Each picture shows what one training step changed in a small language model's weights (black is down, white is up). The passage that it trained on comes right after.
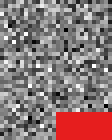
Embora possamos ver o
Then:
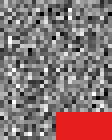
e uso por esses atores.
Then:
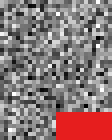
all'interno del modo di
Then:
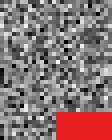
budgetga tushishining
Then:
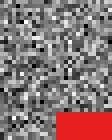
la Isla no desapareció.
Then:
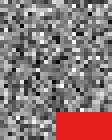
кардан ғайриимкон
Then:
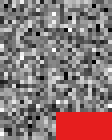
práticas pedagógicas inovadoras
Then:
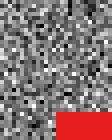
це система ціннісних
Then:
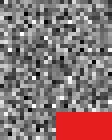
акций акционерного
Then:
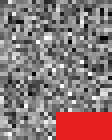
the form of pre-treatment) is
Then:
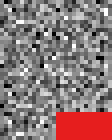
бир хил ҳолларда
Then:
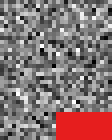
вилоятида истиқомат
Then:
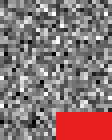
- CARDOSO, J. L.
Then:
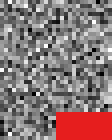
Santo Cristo del Perdón
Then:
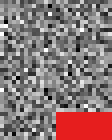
sociale huurders een
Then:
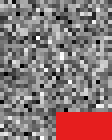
A través del arte es posible
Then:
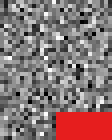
shaxsiy qadriyatlar tizimi
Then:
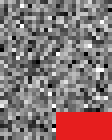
mais adiante. Thomaz Bento
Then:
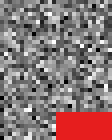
развития и тяжелого
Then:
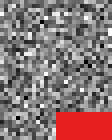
Henrique Vieira Filho
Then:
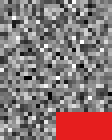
mashg'ulot jarayonining
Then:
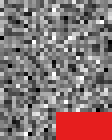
sobre gestão de pessoas,
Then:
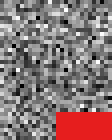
Окремого аналізу
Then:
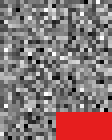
політичними та правовими
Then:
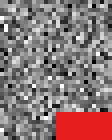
эффективность процесса
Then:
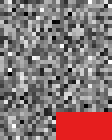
Bularga O'zbekiston Respublikasi
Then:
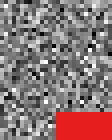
факторов. 3.2.
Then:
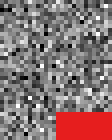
examines the limitations of
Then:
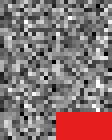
oldidagi eng dolzarb
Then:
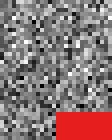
evidenti cinque cladi ben
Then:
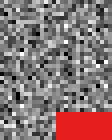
o'zgarishiga yanada
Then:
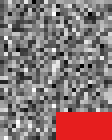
PRP Alibunar i PRP
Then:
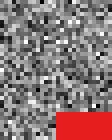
fuerza eficaz al servicio de
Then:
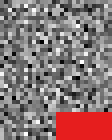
até o século XVII não
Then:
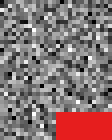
marralarga erishishlarida ham va
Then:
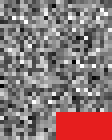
crescente, particularmente para
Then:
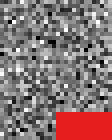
de gran tapiceria.
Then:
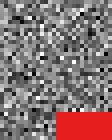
takomillashtirish masalalariga
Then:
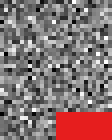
bilan cheklanmaydi. Undan
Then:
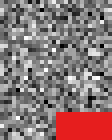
de plata y el vínculo de este
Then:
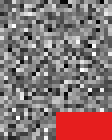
aniq shakllantirish imkonini
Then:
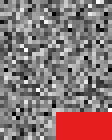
dst. Yang *not for
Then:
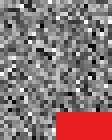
право. Серія:
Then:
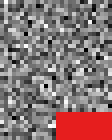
образованию уникальная
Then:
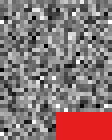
Elle traite de la formation du
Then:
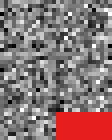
yarmini o'zlashtira
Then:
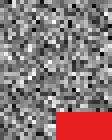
[24] ISNARDIS,
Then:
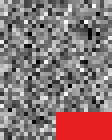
через дефіцит
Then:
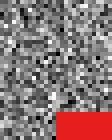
тенденций во всей
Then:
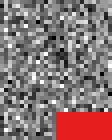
a Consiliului *privind
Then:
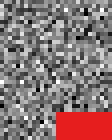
menos capaz para tal. Para
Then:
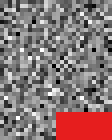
tal manera que a través de la
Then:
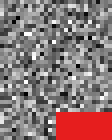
Tovush”, “Chirik
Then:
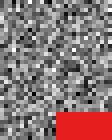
y la negociación del significado
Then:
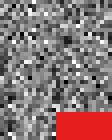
o‘qitish metodikasi”
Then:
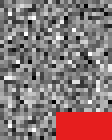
va silliqlangan, hamda uch
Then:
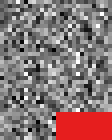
102,8 smni tashkil
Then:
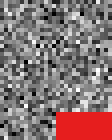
sie zum Buddy Finder,
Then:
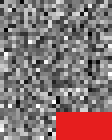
чтобы внутренняя
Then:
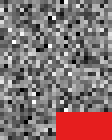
Bashkir State Pedagogical
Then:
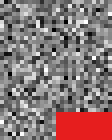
olib keladi, natijada don
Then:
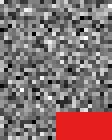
imkon beradi. Agar biron
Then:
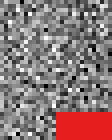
в творческую научную
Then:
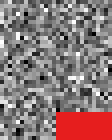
oqilona foydalanishda
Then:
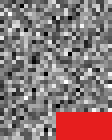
aquellos que asesoraban y
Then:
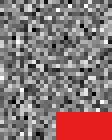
Yaponiya, Korea,
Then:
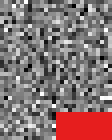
is often clothed in an
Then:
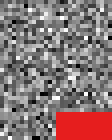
Corretivas por Equipamento
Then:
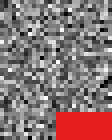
buyuk xizmatlari haqida
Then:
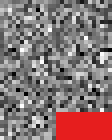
и осуществление политики
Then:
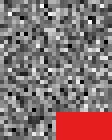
из-за необходимости
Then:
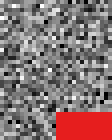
ke *database website*.
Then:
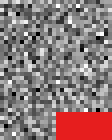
Artículo de Revisión
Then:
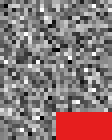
*anorganik* (*)
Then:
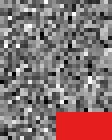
einem meist L-förmigen
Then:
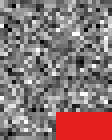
وتطور في العلاقات
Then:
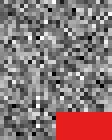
Journal of Botany*, 92 :
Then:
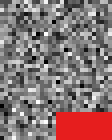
части труб Рис 4.8
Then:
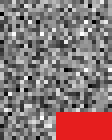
voters* yang menjadikan
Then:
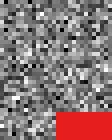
Técnica Prof. Dr.
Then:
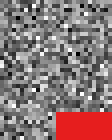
dunyoni tushunishga
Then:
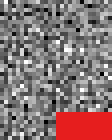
besh yuz otni qarichlab
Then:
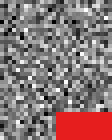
feed back dari pasar yang
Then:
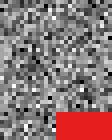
educação quanto a riscos e a
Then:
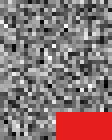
R. C. **Avaliação da
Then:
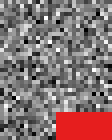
2. Ay que me mata!
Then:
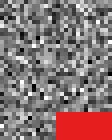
yondashuv ota-onalar bilan
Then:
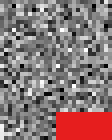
olishi va boshqa maqsadlar
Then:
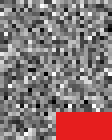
incêndio doméstico nas
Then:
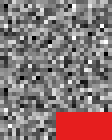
moliyalashtirishda ham ijara
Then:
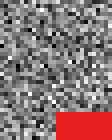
et al. Caloric restriction
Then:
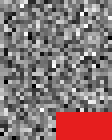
of medical prescription on
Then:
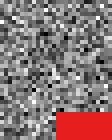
plus la corruption diminue.
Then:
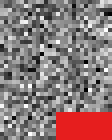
pretendidos defectos:
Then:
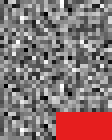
южн. — южный
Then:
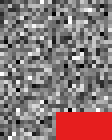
Ispaniyada piyodalar
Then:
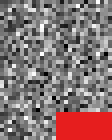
modeldan foydalanildi.
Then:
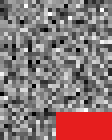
of materials of a scientific
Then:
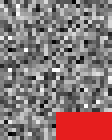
ерлар, деградацияга
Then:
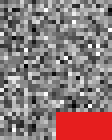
fundamentales para conocer las
